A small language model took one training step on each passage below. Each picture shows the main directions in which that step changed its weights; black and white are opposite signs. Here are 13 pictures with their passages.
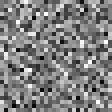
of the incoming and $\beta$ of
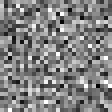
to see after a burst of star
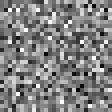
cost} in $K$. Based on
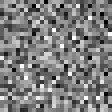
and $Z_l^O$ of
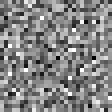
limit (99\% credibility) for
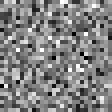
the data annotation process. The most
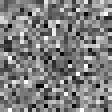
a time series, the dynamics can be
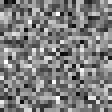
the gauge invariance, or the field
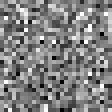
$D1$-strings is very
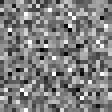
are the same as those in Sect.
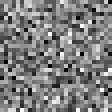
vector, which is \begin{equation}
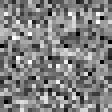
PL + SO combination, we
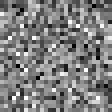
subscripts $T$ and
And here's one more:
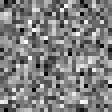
the relativistic collisions of
